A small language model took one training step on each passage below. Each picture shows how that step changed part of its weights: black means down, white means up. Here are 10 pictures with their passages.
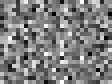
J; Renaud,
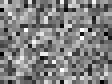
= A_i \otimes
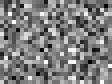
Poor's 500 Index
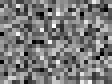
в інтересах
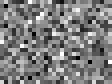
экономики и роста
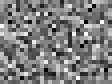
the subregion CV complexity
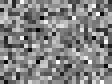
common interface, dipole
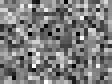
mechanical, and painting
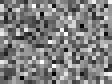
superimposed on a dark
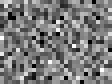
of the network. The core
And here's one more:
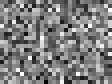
- yellow arrow Figure
